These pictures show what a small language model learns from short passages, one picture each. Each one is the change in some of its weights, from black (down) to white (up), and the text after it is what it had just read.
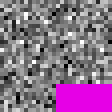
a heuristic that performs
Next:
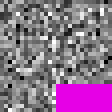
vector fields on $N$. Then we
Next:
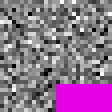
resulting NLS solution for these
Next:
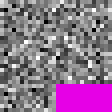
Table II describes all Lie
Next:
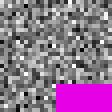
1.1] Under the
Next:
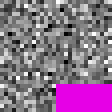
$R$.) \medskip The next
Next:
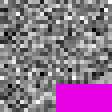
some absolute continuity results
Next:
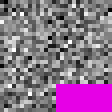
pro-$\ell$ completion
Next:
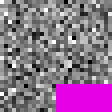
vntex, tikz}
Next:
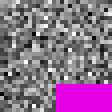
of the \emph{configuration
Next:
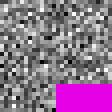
polynomial $\ol{p}_j \in
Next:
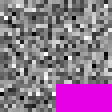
Indeed, we saw that
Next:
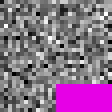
one has the following lemma which asserts
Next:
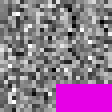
to see that $\LL$ has a
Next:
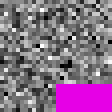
all odd (resp. even)
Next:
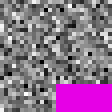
\psi u)_x \nonumber \\
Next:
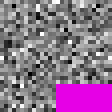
already $\not\equiv
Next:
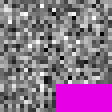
that if the hessian polynomial of
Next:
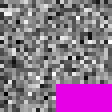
semi-simple Hopf algebra
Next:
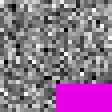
To see that we use the
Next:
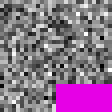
the sum of $\phi(i)$ for
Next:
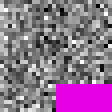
z_0 $, (ignoring
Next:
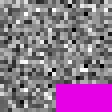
const \neq 0$. In case of
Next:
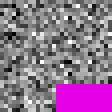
modify the results in
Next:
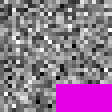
$(x,z)\in \mathbb
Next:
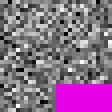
with the same constant $C$.
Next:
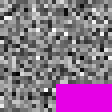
PMU measurements from all the
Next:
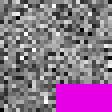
so (\ref{TFH}) follows
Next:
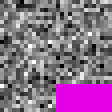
solutions within the prescribed
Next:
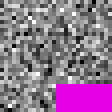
by definition of Rademacher
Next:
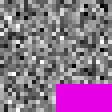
an adapted local frame for
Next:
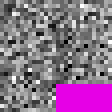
$V_{\lambda}$. The vector space
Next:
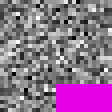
that it is sufficient to compute
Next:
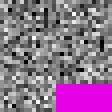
University, PO
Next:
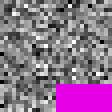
$G(x)$ was defined in
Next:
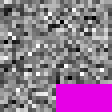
one automatically also
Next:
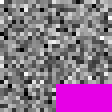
t}} = \sum\limits_{n
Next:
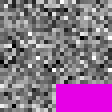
required. Items 5 and 6
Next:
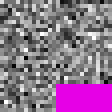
node distribution in the QMC should
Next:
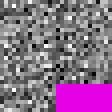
a neighborhood of the
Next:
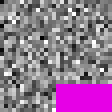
tame and wild parts,
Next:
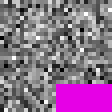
by the previous part. Thus the sum
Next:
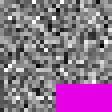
completely positive} \} \] with
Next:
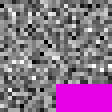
\textbf{x} \rVert
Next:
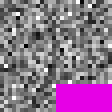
that for the differential filter
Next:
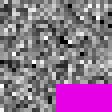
we split the parts in
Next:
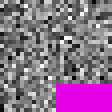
exactly like in Case~1
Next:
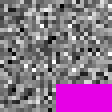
then suffices to show that
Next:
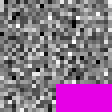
obtain \begin{align*} \Vert
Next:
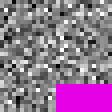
prices. Two call
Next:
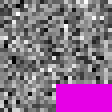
continuous functions with respect to $\varepsilon \in
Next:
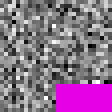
the upper bound for the error of the
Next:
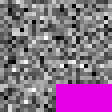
dependence on $D$ in the
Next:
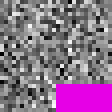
to $\emptyset \in \Lambda$.
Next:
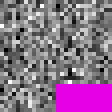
dy. \end{eqnarray*}
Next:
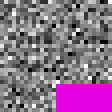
$\alpha \in \KK(
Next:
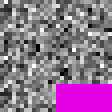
we prove the existence of a
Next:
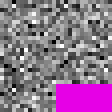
immersion $\alpha$ are defined
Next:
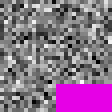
the last statement of Theorem
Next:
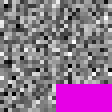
let \begin{align*} \delta
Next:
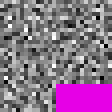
next lemma says that we can find
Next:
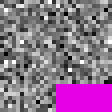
}\phi $ et le lieu
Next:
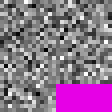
separately, i.e.,
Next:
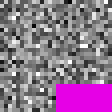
a summary of the results and
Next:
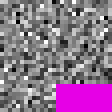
hydro storage. The
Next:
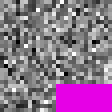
tail behaviour of the random
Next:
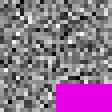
generated by $M_{\lambda_3}
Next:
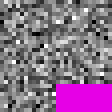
Herbrand's theorem and
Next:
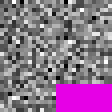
leave it to the reader
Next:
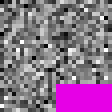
numerically realized with high
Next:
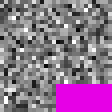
a good set of hub
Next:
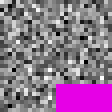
If $v$ is incident
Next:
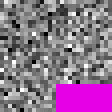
noncontractible, it has
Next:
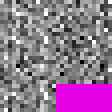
Azzalini and
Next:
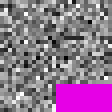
as in case~(4). Now
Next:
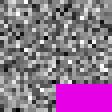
\ In the higher-dimensional case one
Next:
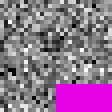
have atoms, unless they are
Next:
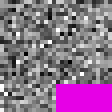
problem then optimizes the boundary values and
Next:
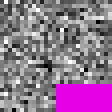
preconditioned CG method
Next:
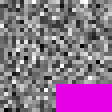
\end{align} Since for
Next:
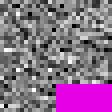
space for the group $\Z/p$
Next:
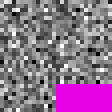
are discretized implicitly
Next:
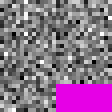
-1 \pmod 4$. This is
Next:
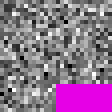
$Y.$ We conclude that
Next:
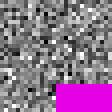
new regime takes
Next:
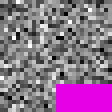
in some given functional space $\mathcal
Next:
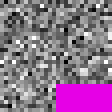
function $w$. Also we define
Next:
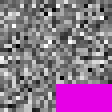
$b$ digits have been
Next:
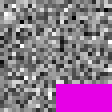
called \emph{robustly
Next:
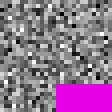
JM-extensions $\dov
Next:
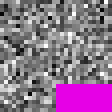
vertices of $\hat{G}$ have
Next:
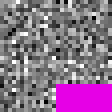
of $m^{-D}$. This implies
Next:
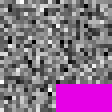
chord conjecture in graph
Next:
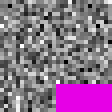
o(\norm{\h}) \qquad
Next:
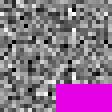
dass es gelungen
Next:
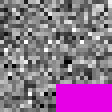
all indices $j$
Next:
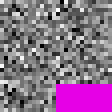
18pt \centerline {\caps
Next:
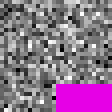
the free group of rank two}
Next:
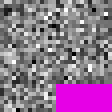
one-dimensional compression of two
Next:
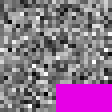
the sum of the norms of two
